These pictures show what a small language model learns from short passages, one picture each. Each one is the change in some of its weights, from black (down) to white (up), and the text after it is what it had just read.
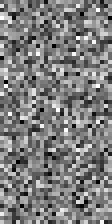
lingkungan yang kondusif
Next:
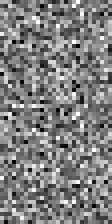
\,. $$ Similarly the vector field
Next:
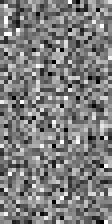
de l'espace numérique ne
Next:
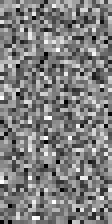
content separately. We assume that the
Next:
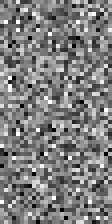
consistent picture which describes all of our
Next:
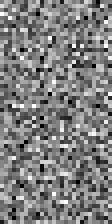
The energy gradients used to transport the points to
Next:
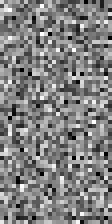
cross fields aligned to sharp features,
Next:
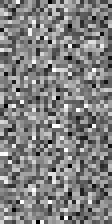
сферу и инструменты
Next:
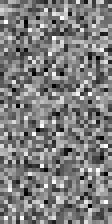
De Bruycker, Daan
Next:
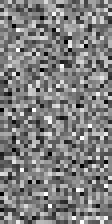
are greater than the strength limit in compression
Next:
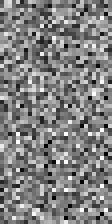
i nagibi između
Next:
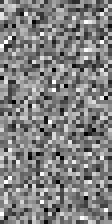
darajasiga ko'tarilgan.
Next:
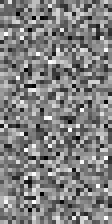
the gas, which only cause a slight frequency
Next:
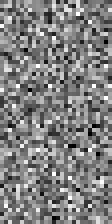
En scène », 96p.
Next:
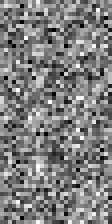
комплексом організаційних,
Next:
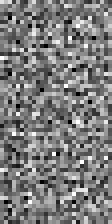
the last two decades, the research activities
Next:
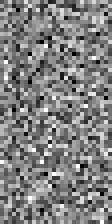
connectivity, and holes in any dimensions
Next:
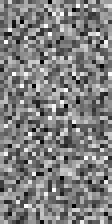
these clear results in reflectivity/absorption,
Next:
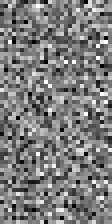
lo hace *analógicamente*
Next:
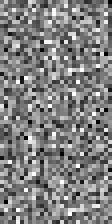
FUV lines. The median redshift in the
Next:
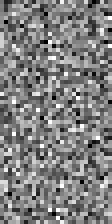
gran penetración que abarca un
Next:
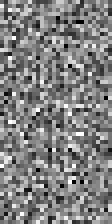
(ne samo otvorenog
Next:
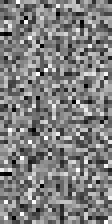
for different multiplicity classes in \pp
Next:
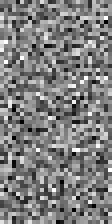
observation of excited states of quarks or
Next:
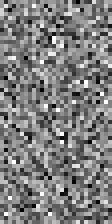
a Bachelor’s degree in
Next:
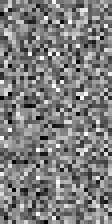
bahasa membantu setiap orang
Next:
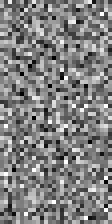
beginning with modular systems. On one
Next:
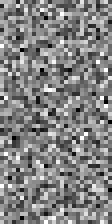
structured content of hot events, and only
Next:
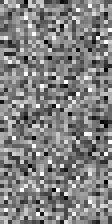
участках «Северный»,
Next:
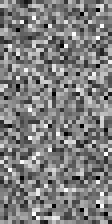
mashg'ulot jarayonlaridagi
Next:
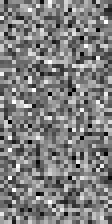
expect this result to hold for any quantum matter field
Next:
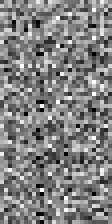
ही मर जाता
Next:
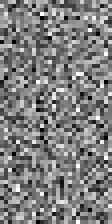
of produced pions and only a very small
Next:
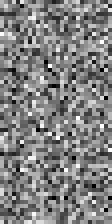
tashkil etishni, teran fikrlash,
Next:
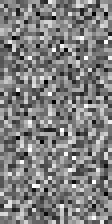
specifically on issues related to the moral
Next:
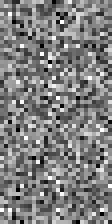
del ejemplar del presente estudio
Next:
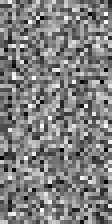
different longitudinal velocity distributions. In the
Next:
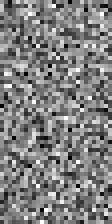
which are usually responsible for magnetism.
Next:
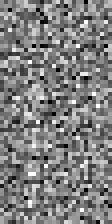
the presence of the nearby spin-1,
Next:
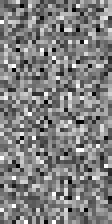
menit). RTC (*Real
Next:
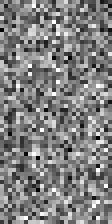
обнаруживают только
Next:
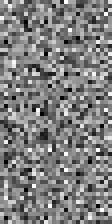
kelib chiqishi mumkin bo'lgan
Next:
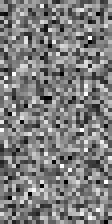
explorer la stratégie de
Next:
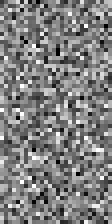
tarjimonlik odatda
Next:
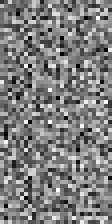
the quantum partition noise in electron emission, in
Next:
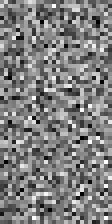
system. Moreover, changing the protocol only for
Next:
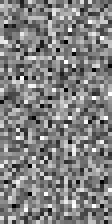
Ukraine et à Odessa.
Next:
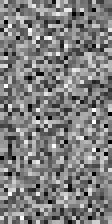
изменения гепатоцитов.
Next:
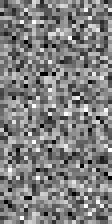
without the matrix grid, such that any
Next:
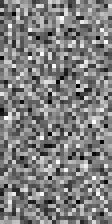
nalaz je učestala
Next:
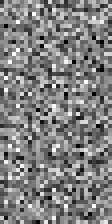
napraviti distinkciju
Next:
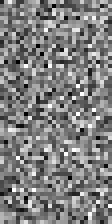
a type of conformal mapping because the angle between
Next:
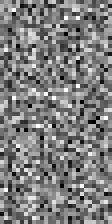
Indre, France. Vielfrass
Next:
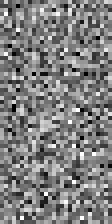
the input vector. Differently, we
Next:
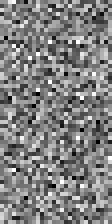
pluralidade reforça que ambientes com
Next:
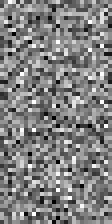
aprendizagem dos alunos com DI,
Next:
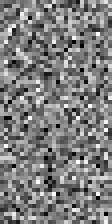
or liquids or gases, provided the two
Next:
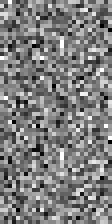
associated generalized entropies. Both properties are
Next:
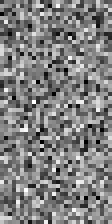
necrólise epidérmica
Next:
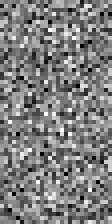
Mardare-Fusu face
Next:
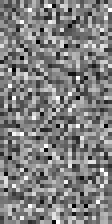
to investigate the electronic DOS above the Fermi
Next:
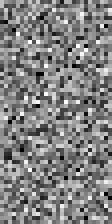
monitors decode-stage signals from
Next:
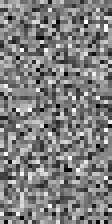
as their cost and availability,
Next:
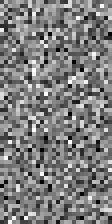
федеральных центров
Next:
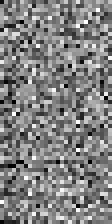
kamroq ishlatilgan.
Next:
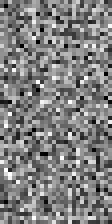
to a larger amount of energy savings but may
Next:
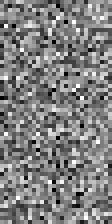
at $\eta\lesssim -1$ a
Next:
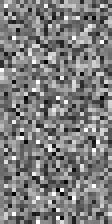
significados y connotaciones a partir de una
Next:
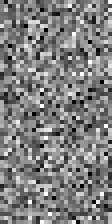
функції // Вісник Нац.
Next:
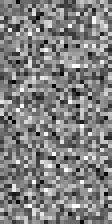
remarkable phenomenon is illustrated by considering
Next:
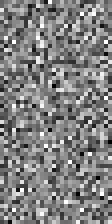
base nessa relação de proximidade
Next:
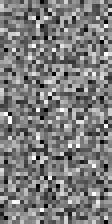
eʼtibor berishimiz
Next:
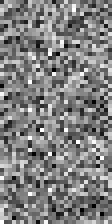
В исследованиях длительностью
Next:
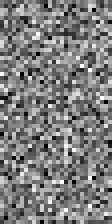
C3d DAT, όταν
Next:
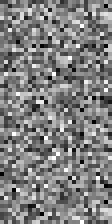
the averaged Alfv\'en speed
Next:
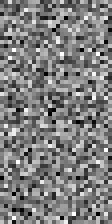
indicating a shadowing effect, which
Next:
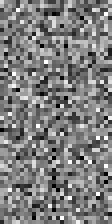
de los SMEM parecen no tener
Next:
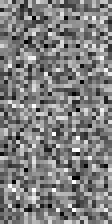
phases in such a way, that the system may
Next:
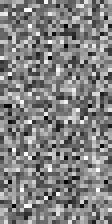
\begin{abstract} 3D Gaussian
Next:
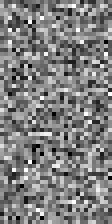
intense UV radiation of the clump,
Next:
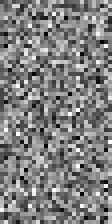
self-preserving region. We observed that
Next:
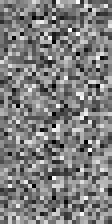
Miller, {\it Astrophys
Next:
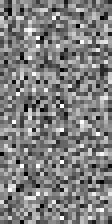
0,55. El resultado es menor
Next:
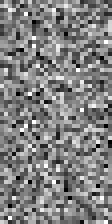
Android applications have instances of
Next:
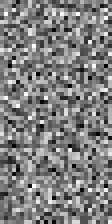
(DF) and fragmentation functions
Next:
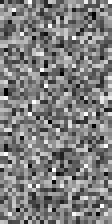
Universitet of Business and Science
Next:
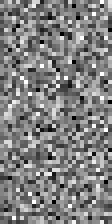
calculating directly the forces arising over short distances
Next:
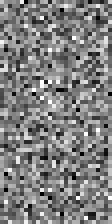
YSO mass loss rates, whereas a pressure
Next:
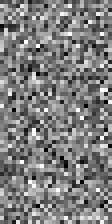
chiqqan holda bilimlarni
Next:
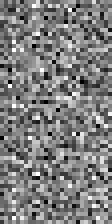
the operator \begin{equation} \mathcal
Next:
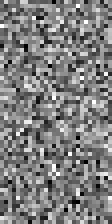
be an optimal semi-online policy
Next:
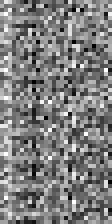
51 ХАОС И ЕГО
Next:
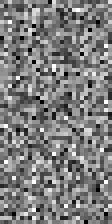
on communist ideology. Relying on
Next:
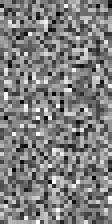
method \cite{activation} or the
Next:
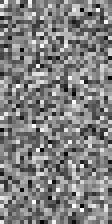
Республика Крым, которая
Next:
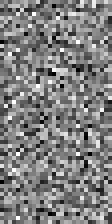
revisão integrativa permitiu
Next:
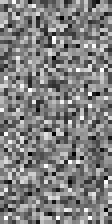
a linguagem Python mais atraente
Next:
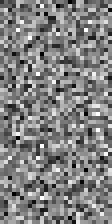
interference with nearby incumbent users
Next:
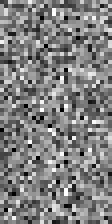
in QM $\rho_B =
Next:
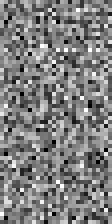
holatlarining ko'pligi
